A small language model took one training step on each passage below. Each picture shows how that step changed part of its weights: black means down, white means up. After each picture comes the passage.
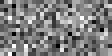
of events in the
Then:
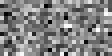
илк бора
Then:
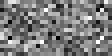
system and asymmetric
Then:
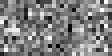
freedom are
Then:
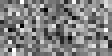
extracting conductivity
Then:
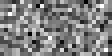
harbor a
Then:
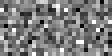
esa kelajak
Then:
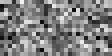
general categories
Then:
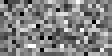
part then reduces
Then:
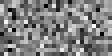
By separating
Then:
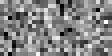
to calculate these
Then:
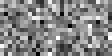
have performed calculations
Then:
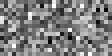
not tuned to
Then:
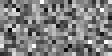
the scenarios and
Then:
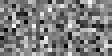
a rapid
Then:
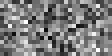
real vaziyatlarda
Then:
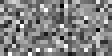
obtain the same radius of
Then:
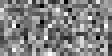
transmission resonances
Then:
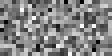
towards the
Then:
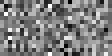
Japan }
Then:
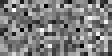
Eq.5, and
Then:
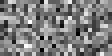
requirement of variable
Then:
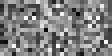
vem de Lev
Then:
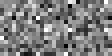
inclusive scattering,
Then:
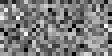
}\textbf {\bibinfo
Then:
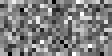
é preparado num
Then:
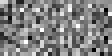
Angebote der
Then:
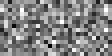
checks for the
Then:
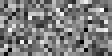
also reviewed.
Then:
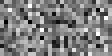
menjadi dasar
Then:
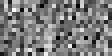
se presentan los
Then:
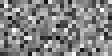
the target module
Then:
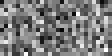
atau uang
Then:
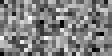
classical method, the
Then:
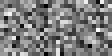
Robinson ,
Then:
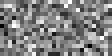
two colliding
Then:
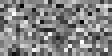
é obrigado
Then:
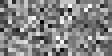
they are the Inverse
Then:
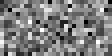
Acesso em:
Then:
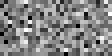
CURSO DE
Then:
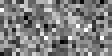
the inset,
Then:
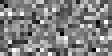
we compute the average
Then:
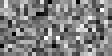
inference can be
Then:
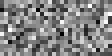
though randomly
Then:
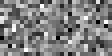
into the importance of
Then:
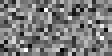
that the parametrized
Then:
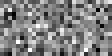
amplitudes with equal
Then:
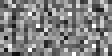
an eigenstate of
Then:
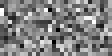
contributions to design and
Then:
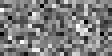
\& Narayan
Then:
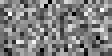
with, $a$
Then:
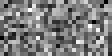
global perspective
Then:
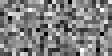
the condition $$
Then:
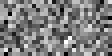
by an amount
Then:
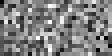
order to solve the
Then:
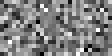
around the classical value
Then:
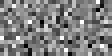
if they exist, to
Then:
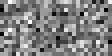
tussen de
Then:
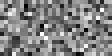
through the conventional
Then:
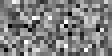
These systems offer performance
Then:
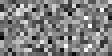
clear presence of the
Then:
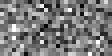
tijorat va
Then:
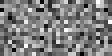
platforma va
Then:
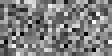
or incomplete
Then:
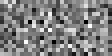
para executar
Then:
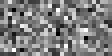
Unitary cut
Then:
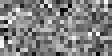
error. The value
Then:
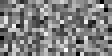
presente revisão
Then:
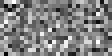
democracia e
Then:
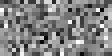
PAH features,
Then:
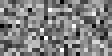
The parameter combinations
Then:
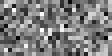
wide abstract
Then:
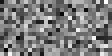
en la población
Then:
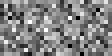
agua, lo que
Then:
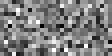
It is shown that
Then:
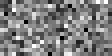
de estudos.
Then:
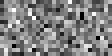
more broad study
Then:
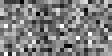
Исходя из
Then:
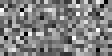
factors, $\hat
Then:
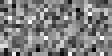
of the cluster from the
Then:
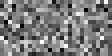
simulation*. University of
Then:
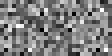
following this train of
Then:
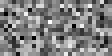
This is used to
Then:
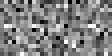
values of $k$.
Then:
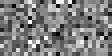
Report in the
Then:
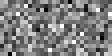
using a KrF
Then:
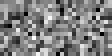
to understand the
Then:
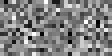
techniques, they
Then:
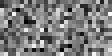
dan siswa untuk
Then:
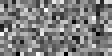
the evolution equations using
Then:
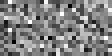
evaluation of their
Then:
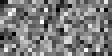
discutiu se
